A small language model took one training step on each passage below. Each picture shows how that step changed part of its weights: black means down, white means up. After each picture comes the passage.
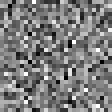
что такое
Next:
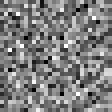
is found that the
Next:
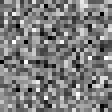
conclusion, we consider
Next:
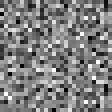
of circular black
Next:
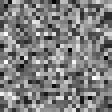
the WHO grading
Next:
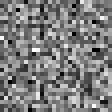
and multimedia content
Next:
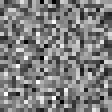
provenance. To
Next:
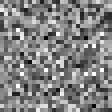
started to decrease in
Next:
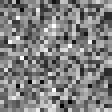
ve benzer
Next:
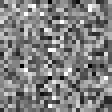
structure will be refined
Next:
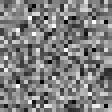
wel toetsing
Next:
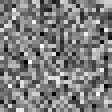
proper selection of patients,
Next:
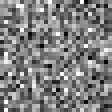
multiplicity of
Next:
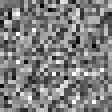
aims to improve the quality
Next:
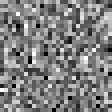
New York, United
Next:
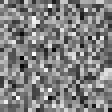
den Ministerien
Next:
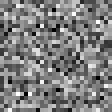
the fixed sampling stations
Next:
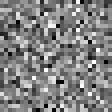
foydalanish, investorlar
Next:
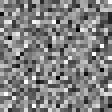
literature. *Things
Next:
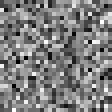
ilmiy jurnallar
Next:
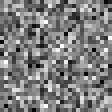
of Science and Technology,
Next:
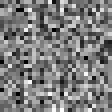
os níveis de
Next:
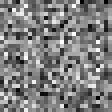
Eine neue
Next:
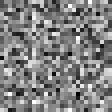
Geografia e
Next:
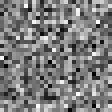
must recognize these
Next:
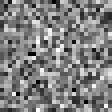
the profile of consumers and
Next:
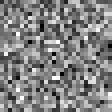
executado, foi
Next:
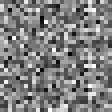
ai economiei
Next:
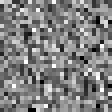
than C_3 and
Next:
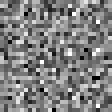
євро на
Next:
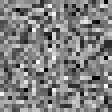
estimated. All infants
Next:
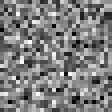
with the increase of sample
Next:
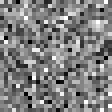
one may argue that
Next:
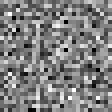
PE education and
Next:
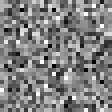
va oqilona
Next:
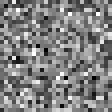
Technical science research
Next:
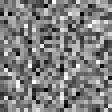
argues that a
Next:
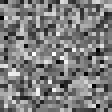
If average annual
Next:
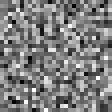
performance is perceptually
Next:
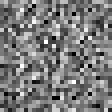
у недільні
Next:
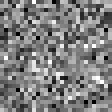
particularly his examination of
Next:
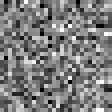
bo'yicha faoliyat olib
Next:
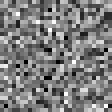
exists in all panel
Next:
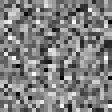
des hommes**
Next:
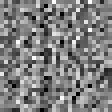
в грі.
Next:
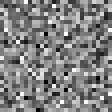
waste generated in Europe.
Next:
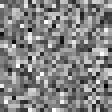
کتاب و
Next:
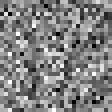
that needed to be considered
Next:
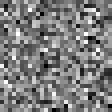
a graph by representing
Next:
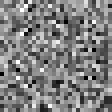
pendapat terkait
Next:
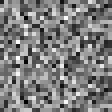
has also completed
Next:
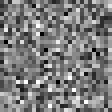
the excess of
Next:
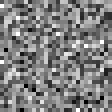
However, the current
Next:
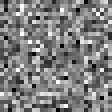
to Sibley and
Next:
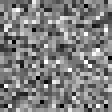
fixed size (Young
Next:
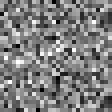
career interests,
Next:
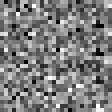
va boshqaruv tizimlarining
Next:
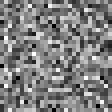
- Thermic
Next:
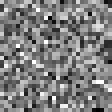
yangi sharoit va
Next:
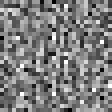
origin. Table 2.
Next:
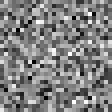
biting the hind
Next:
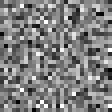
surveys in major
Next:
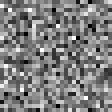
colposcopy technology
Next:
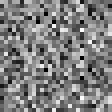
man avoid ADR like
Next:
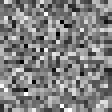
Douglas Creek
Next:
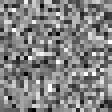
formation and altered
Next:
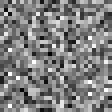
an online survey were conducted
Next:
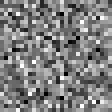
is to find a solution
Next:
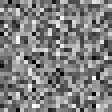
global challenges such as the
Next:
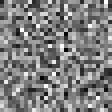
delle differenze
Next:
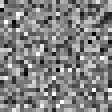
Оценка и
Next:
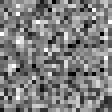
by someone other than
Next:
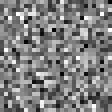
elements III,8;
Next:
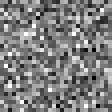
a cada indicador
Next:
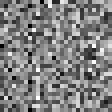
and adaptability to
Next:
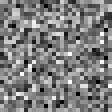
two equal groups at
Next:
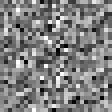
several research activities by different
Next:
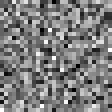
as in Fig.
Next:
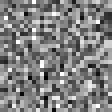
sendo assim,
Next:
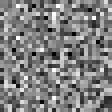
flooding patterns
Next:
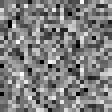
to predict the
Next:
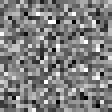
components (amino
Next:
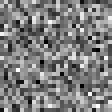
materno, la
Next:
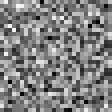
interests The authors
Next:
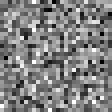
familiar than to novel
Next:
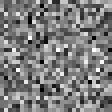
at a point, but
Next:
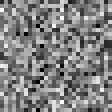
devotees also
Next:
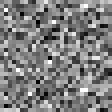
y aunque
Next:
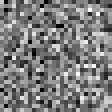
arab tilidan
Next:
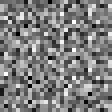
la explicitación y
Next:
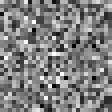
economy in order to be
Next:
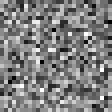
computer programming: A literature
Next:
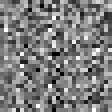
rates compared with those in
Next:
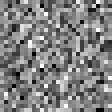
davlat tashkilotlari va
